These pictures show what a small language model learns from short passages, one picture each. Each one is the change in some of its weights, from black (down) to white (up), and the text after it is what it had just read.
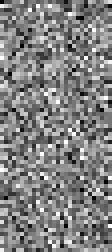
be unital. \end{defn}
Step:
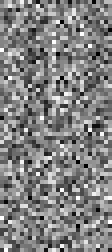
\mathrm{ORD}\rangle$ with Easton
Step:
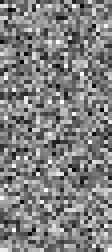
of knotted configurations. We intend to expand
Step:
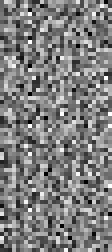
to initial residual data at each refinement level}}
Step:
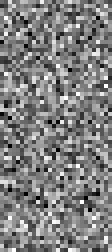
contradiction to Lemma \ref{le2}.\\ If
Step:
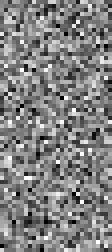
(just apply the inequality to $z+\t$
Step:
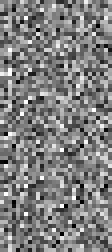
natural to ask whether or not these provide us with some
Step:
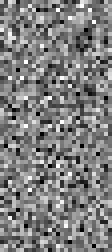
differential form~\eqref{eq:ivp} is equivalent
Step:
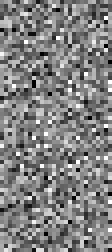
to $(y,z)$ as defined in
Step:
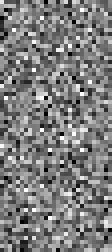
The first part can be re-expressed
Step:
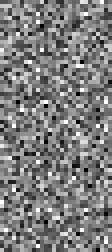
$G=\varprojlim G_i$ is
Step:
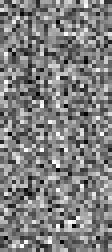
P$\star$MDs (for some
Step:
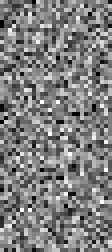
order to prove the degree-distribution stability of the general
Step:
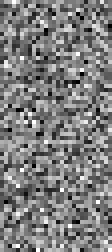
p.\ 80]. Nonetheless, we will show
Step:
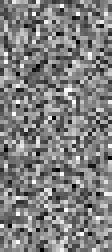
sessions on nodes. Tests have shown
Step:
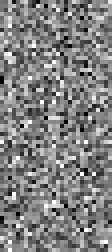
to the usual metric on $\baire$). \item
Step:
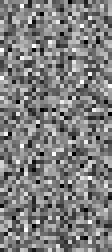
at}\left| K_{t}\left(
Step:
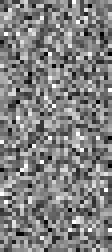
and $\xi_r$ the remaining swelling,
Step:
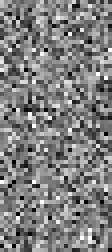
(we call this {\it default RHS}). The
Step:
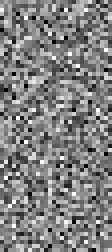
satisfies $x(0)=x_0$ and
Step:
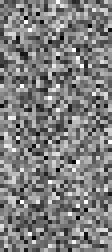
will eventually reach a light (dark)
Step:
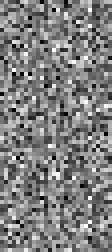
and $C = 100$. \begin{figure}
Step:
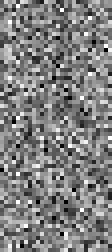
to deal with this arithmetic, and proved that $S$
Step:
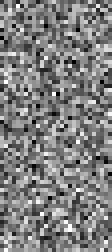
$t=0$, we further apply the
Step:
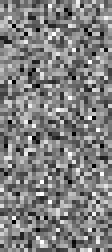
is an isomorphism from $\overline{M}$ to
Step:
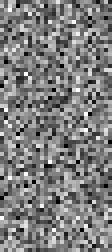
on the linear system $|V|$, ( such a situation will
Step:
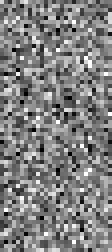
on both sides, hence the whole cluster can be reduced to
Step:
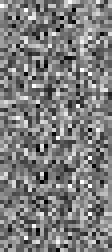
\begin{thebibliography}{4} \bibitem {1}
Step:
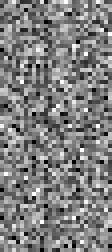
V $. Kapranov's collection is defined by
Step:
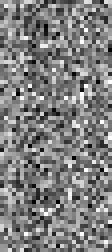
s\circ p_*$ is a chain map,
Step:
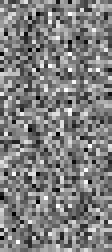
}{2C}$\ and will specify $% \varepsilon $\
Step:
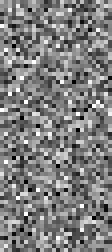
because of its deceiving simplicity which hides difficult
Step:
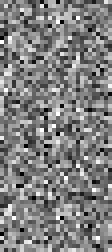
$\Box$ \ \underline{Proof of Theorem
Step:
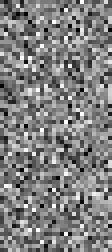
{\it Under the above specifications, we have the spectral
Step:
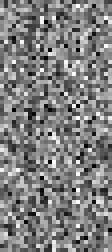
is the usual Riemannain volume measure. In this paper
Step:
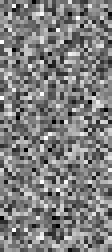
Schur polynomials\/} which admit a combinatorial presentation in terms of
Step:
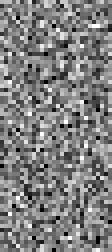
\cite{patreu2002}. The properties of
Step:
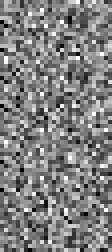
\theoremstyle{plain} \numberwithin{equation}{section}
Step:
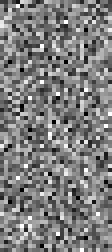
$\mathscr{A}$ the total area, and
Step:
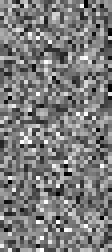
the computation of $\dim{D}$ is difficult.
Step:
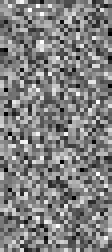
\eeq On the other hand, by Lemma
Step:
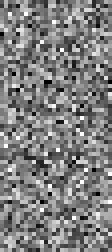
\infty} z \cdot t$ exists for all
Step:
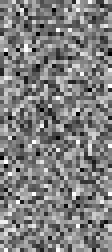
first $\varkappa_{(1)}$ squares of the
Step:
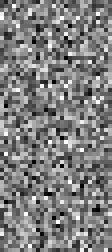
cone-reflective (see \cite{AR},
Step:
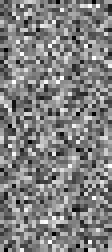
D & \longmapsto & \cO_C
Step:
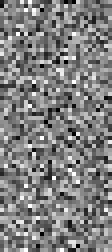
$L$-algebra, we write $V(A)$
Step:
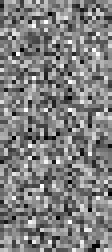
(We adopt the terminology used by reference
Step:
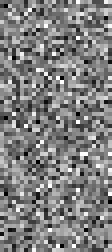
e^{Q_1 \varphi} d\gamma \,
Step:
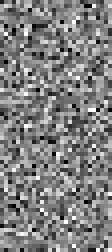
transformations $(z,t)\in \overline{\Bbb
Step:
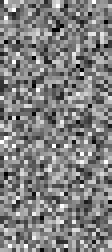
involve derivatives polynomials for the cotangent function.
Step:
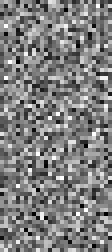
quality is measured by the potential to produce
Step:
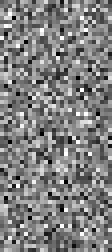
algebra automorphisms for the Hopf algebra $\V$. Then, as
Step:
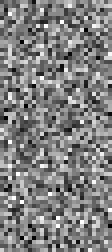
\right)$. \smallskip A blocking set showing
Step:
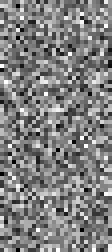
dQ=e^{\ga X_t} dP
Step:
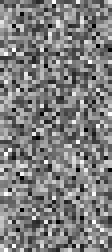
$M$ is a finitely generated $R$-module then
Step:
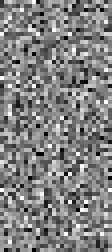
|\ x^{\alpha}\text{ appears in the representation of
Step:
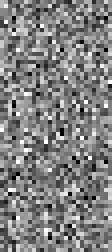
U,\quad U\Lambda^\top=\widehat L,$$
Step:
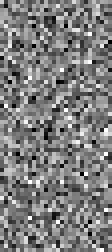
define the error \( E(\varepsilon) \) as \[
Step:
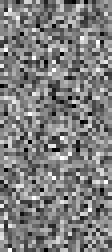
of \cite{3}, generalized a one-parameter
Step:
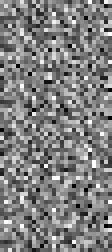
H_1\times H_2$, we construct
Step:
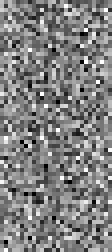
the neural network approximations and develop mathematical theory is another
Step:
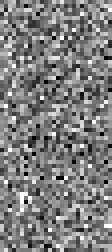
for a regular sequence, we have now obtained a solution in
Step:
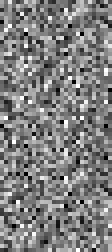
prove that for every $w,v\in
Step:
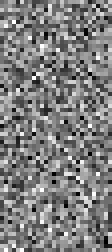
$D$ is of type 0 then $L\per
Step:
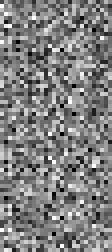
\item Case \eqref{iso1}:
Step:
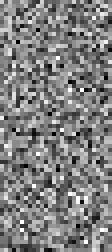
equivalent to the upper box dimension (also known as the upper
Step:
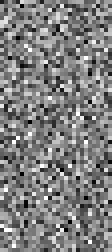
of $\textbf{CK}_{dual}$ must be achieved
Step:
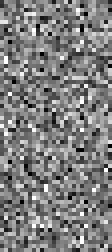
paths: A bijective proof of Cigler´s
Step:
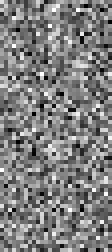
the ancilla is subject to dissipation.
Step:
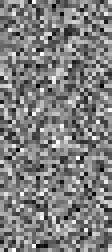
W_F(y) - y \frac
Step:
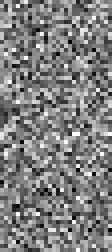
that $C$ is unbounded. Let $\beta \in
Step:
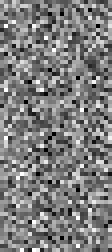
& MAE & RMSE & SSIM
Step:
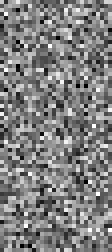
compute. The matrix-vector multiplication indicates the direction that
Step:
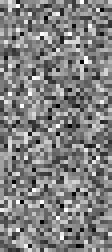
data determining the isomorphism between them. Recall that $m
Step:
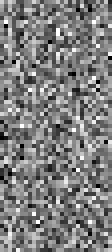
section of $T^*S^1$, a transition from
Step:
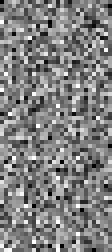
B^1_\xi\neq\emptyset,$ \item
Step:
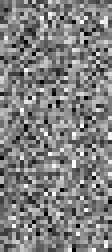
$(W_1 \times \D_+) \backslash
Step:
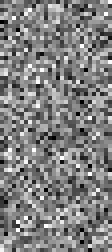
some real $\lambda $. \end{lemma} \proof
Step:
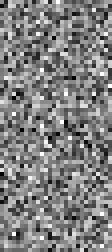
a triangulated category whose shift functor is denoted by
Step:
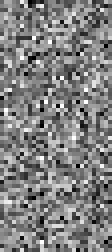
\leq B \sum_{s_j \in
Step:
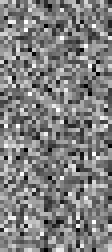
easily seen that there is a constant $K$ depending only
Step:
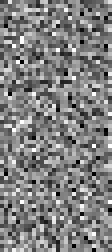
$J\frac{\partial}{\partial t} = -
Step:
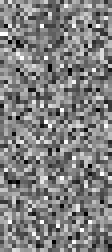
FEM always underestimates this quantity, as a
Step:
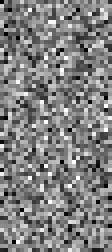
O \end{bmatrix}\right). \qquad
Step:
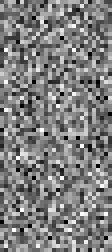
feature of the method is that the boundary integrals are evaluated
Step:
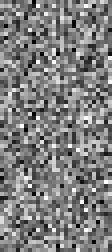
the $(\fff n\dff -\dff
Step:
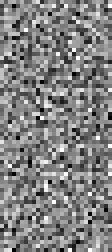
that MacKenzie~\cite{McK}
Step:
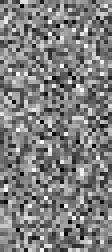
of $\gl$ is endowed with a multiplicative structure.
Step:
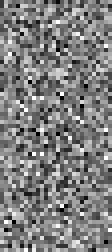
the two sheafs is given by: \[
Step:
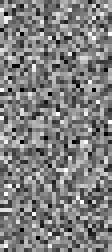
of $y$ in $\mathbb P Y$. If
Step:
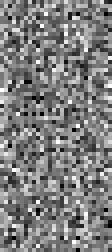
Disturbance Attenuation for Gas
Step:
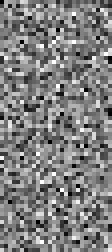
\tens \infty}$$ equipped with the tensor product
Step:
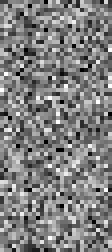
{\it (i)} If one considers
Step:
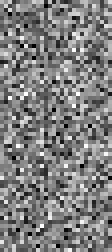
is small, the discrete lattice geometry dictates the
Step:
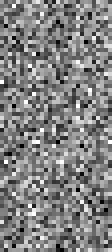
each vertex of the $n$-cycle of the
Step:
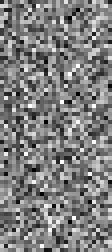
\end{equation} where $C$ is a positive
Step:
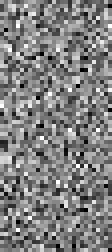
semisimple monoidal subcategory $\Heis_{s}
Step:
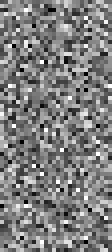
: A\rightarrow \Gamma(A)$$ such that every
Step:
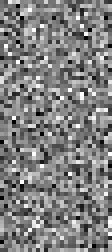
using the permittivity of the plasma $\epsilon$.
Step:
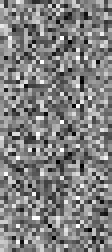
every hybrid class is a codimension-one analytic submanifold.
